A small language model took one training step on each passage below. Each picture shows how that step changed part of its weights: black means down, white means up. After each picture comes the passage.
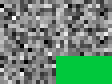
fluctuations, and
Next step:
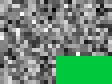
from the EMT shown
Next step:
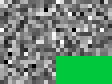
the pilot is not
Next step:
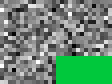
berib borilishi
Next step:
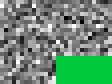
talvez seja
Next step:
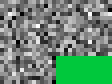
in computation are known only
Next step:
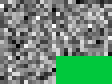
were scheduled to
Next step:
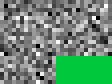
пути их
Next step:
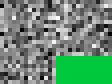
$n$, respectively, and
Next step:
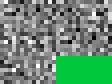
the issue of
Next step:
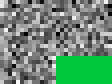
direction. The system is
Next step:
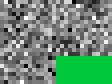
were acquired and
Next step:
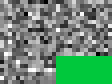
and the drag force
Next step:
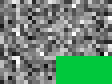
The tunability of the
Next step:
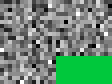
\right) $ is the
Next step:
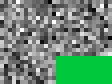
em farmácias
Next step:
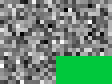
rest of the first
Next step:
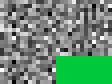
на Саммите
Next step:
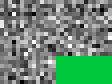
dan pengkajiannya
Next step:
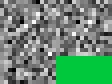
appendix we find
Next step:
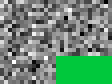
publicados em outros
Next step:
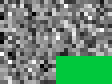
from the exponential distribution
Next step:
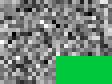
людина, а
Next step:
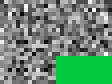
implicit motives,
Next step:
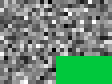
bei moderatem
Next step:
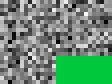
работать с
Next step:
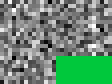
a stretched
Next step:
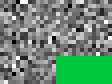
в себе не
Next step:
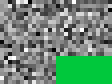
das condições do meio
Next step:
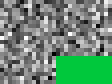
Formación General
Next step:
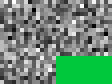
Electrical and
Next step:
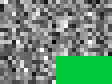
the action and the
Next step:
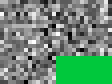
to confirm the significant
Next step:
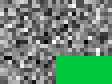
desbordam das
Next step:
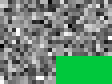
many-body effects.
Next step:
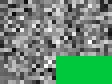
bo'lib, uni
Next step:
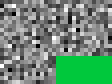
2. Личко
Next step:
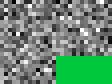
designed PRG
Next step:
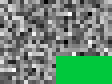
adalah 0.000 dengan
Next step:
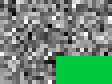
It was also possible to
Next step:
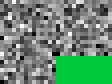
Scielo database
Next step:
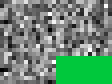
ritual elements,
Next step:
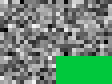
Although the lensing
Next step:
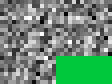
several orders of
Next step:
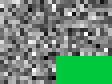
to avoid a large
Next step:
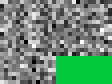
the gravitational
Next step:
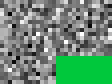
दौर से
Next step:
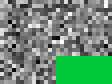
para baixo”.
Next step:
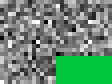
(right) the simulation
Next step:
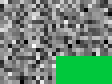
the fermions are
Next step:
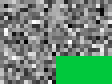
assessing vehicle
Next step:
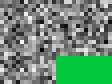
Regarding network
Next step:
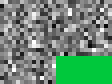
the bulk of a
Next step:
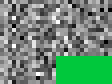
particles $\mathbf{P}$
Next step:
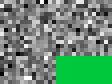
de consulta:
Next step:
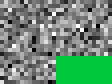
\dtwo\ provides
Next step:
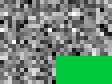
the pileup peak of
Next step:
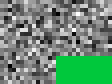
de jogos,
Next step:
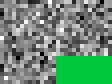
yuqori sinf
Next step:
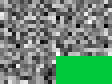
are processes in which two
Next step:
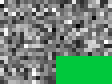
turn, an upper
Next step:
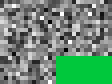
may not exist at all.
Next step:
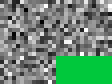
update once the
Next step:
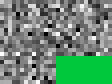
in which case they represent
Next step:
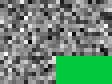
applications, and/or
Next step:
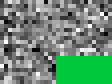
Lens Digital
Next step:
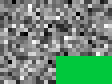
surprising that the
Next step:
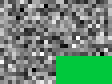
functions are adopted up
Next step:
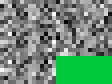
of the functional operators
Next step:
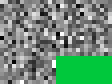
the coefficients of higher order
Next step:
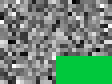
sebagai jalur
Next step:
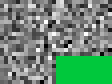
javob berishi;
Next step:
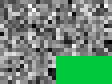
that $\sigma_0$
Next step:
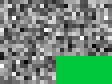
energy in terms of the average
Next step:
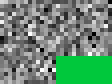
виникнення на
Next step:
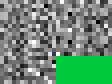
the meson masses,
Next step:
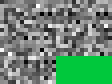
stringy origin of
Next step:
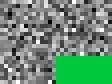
case (solid black
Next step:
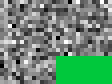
quantum numbers of the
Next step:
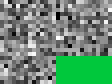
are responsible for the
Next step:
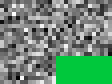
nos leva ao sonho
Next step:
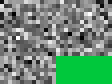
to be replaced
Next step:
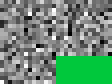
cheklash orqali
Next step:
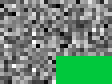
5. Multiple
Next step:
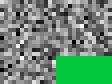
in the collective motion
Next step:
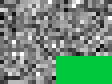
We conclude that for
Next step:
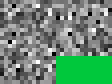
два автора
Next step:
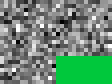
anomaly. The
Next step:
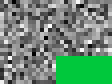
estes instrumentos
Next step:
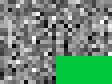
The basic assumption is
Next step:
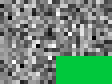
$O(2)$ symmetry
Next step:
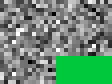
VGAI share
